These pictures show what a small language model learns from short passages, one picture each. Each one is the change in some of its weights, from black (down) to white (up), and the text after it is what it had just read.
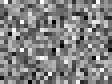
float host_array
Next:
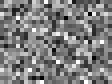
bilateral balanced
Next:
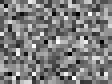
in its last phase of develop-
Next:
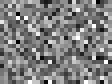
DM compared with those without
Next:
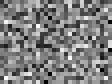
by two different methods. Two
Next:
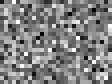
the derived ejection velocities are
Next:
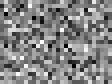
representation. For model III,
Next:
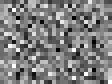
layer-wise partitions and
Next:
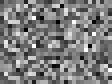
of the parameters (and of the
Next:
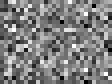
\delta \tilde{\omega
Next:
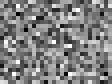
of an SMS is much smaller
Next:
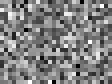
predictors were not significant with
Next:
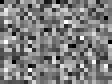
the one made in the previous section
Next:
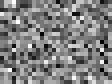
a 50~nm thick
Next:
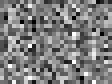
global parity that were discussed here
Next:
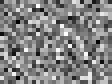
SAM R, FEP
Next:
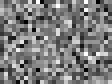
between individual data providers and
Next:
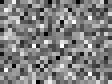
the power of statistical estimates is
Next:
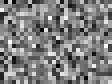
seedlings was determined
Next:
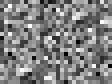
with the exception of the
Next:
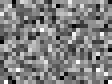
particular, a stacking analysis
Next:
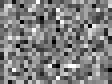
particles in the original thought
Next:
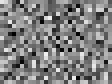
propose a framework for robust design
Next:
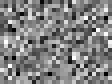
are needed to verify this.
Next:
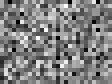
due to the viscous
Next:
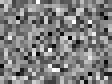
accuracy in the coverage area is
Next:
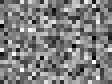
Yuan et al.
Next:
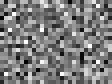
causes of sickness and
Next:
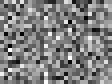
IQEIC have demonstrated
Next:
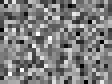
and assess the global education system.
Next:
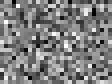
that there were no AI courses
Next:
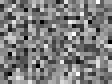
quickly provide an adaptive
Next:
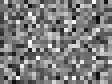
already collected 100s of observations for
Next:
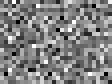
Tolun Tosun and
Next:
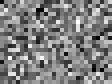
the requirements of 5G use cases
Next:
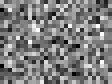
itself as a platform in the
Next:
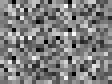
likely due to our focus on
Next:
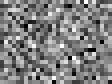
This is possibly due to
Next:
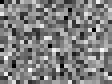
the manuscript.
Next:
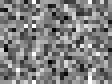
a suitable bidentate
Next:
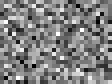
best fit $\Lambda$CDM
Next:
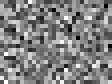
of this work was carried
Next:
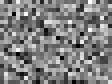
oceans and enclosed
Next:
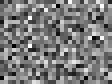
and/or data analysis, or
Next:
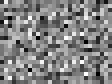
are known to them [the
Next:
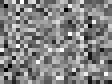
BY IRDA
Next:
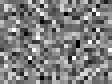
gauge-independent. The
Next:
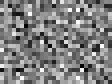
relativistic proton number
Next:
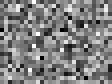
and so the fly ash
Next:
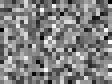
distribution, the Mammal
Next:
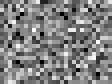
were normally distributed. In
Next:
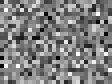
lower the band gap more reactive
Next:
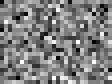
by the High Energy
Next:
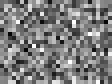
volume scaling in the low density
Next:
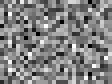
D., Sharma,
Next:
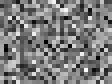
hence significant rise as
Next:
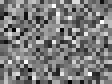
aspects of rural areas
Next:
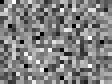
the final results are stated
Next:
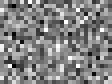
This measure will also serve to
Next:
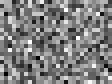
dataset interpretation. In particular,
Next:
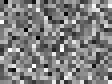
0.5$, correlations were
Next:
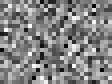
with P&O we obtain the
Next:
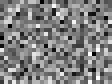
as a finite driving rate is
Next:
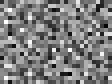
that the end of the use of
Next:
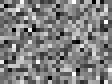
\wedge a_p
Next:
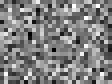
to train and label
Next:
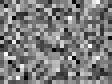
in a background noise of various
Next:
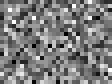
of the source and target faces
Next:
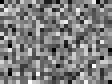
the one based on a certain
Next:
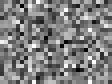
noise is uniformly distributed.
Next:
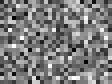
(GWs) in next
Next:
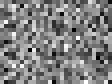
display subdiffusion with
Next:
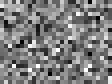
user-shared file
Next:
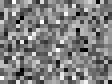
surgery in patients with small
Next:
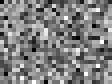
the disruption that was
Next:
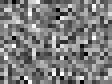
be a function of temperature and
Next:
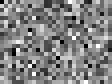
the optical star filling its
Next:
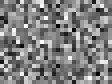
sinus vessels and
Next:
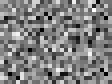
effective than other preventive
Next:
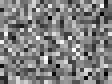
larger than one.] Let us
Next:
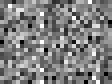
a $\pvtx >
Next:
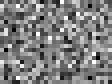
of dielectric Si.
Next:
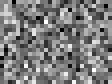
there is significant difference in the
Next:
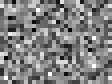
thank the anonymous
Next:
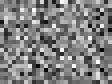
we focus on Pd films
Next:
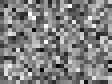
is equivalent to the quantum
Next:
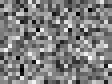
factorization can be reused
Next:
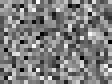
problems are highlighted in the
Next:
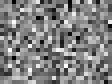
agrees to be personally
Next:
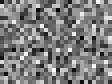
the risk of microbial
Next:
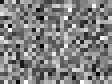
the experiments from various researchers. It
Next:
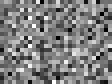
environments to enhance their success
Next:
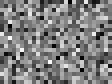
are all represented by the
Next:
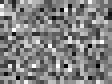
this day, many people
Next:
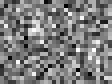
limitation of cadmium
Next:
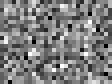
than the corresponding ones with
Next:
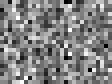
trinucleons are shown
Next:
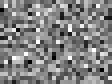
wild grass on either
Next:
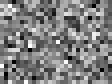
small, so for practical
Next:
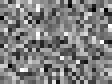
to DataNodes and manages
